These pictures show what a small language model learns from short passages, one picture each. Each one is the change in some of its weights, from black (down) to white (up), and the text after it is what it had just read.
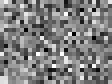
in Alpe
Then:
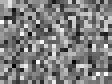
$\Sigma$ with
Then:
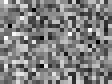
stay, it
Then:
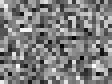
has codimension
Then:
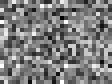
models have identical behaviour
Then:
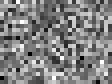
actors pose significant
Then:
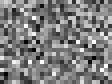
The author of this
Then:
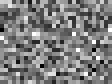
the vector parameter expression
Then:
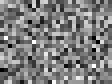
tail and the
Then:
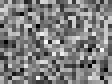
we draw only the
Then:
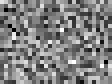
rational numbers, and
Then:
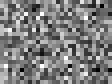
an aim of processing
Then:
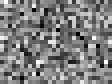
surfaces $F=
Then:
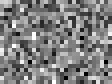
free resolution with the
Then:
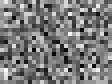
in seasonality of
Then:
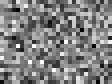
larger values of
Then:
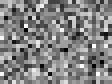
$a$ and
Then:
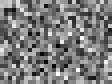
independent subsystems
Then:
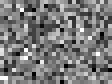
corresponding posterior
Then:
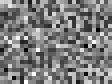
the context. If
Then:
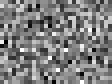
culture for their
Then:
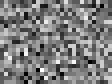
there is an isomorphism
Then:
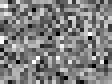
might be advantageous
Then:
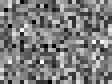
affine de la
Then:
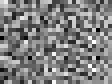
for the years
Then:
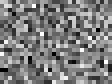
properties the final
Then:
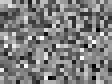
the study gains
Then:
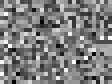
curvature (cf.
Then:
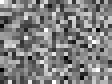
of the paper
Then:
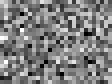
is as one of
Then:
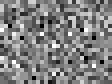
University of Education,
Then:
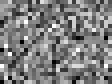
it is important to
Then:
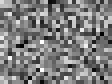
that an observation vector
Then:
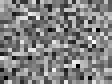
and for the direct
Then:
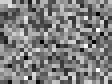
the R programming
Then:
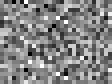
For }x
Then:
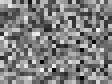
the stability or loss
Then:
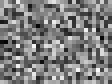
respectively, whereas the
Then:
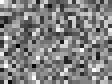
of each constraint's
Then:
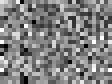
outer layer of
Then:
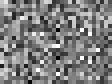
for further details.
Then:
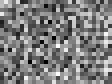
intersections with the
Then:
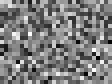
the line of symmetry
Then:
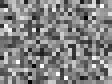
an Ethical
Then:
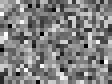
position" requires
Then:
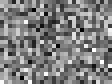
predictive value in
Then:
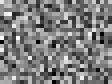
on individual thresholds
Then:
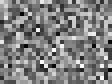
is not invertible,
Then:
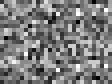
This paper studies the
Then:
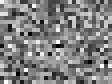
functions are often called
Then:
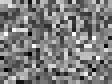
the soil moisture decreases
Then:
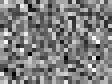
using the PDT
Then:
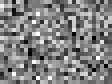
where the oscillatory
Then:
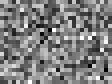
polynomials, we see
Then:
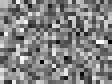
based on t .
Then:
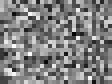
and hence, we
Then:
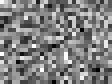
of rogue
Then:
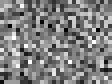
solution of the flow
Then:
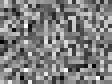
However, in the
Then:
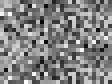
operator. The technique
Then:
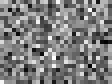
to fabricate the
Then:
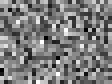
to find optimal solution
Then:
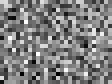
all animals
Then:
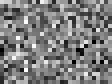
a high level of
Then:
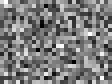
elements that are adjacent
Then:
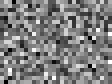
simply by setting
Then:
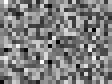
into and out of
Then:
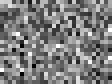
the edge ideal of
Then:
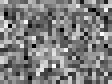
P$ used in
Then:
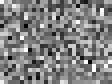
visual style of
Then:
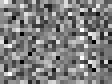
in this paper include
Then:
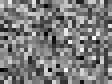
or inform the
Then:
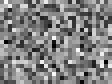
two separate approaches,
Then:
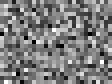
consideration are recorded
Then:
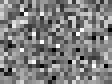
secret key
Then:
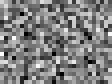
is given by formula
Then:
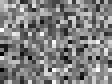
efficiency of the
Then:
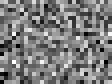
meshwork of
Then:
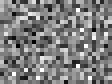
and present them here
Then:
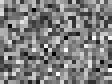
Calcd. for
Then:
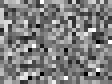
Q – gross
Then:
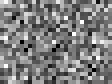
in the specific case
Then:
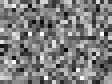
determination of the
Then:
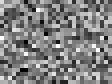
which yields a nonlinear
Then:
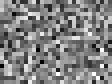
and which has finite
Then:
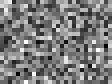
from Proposition 2.
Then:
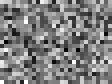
a normalized difference between
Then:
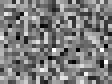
examples that he
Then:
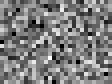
be done for
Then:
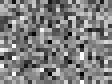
program formulating concepts
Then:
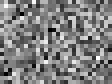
was that the pure
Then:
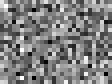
can be addressed
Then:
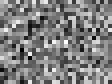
diversity in the
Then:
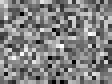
is a frame with
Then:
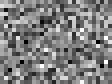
diseases kill
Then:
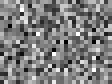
wavelet packets
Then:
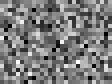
limit theorem and elementary
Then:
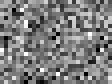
There exists an
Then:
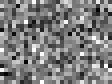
management of rural
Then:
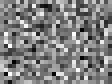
arc (from negative
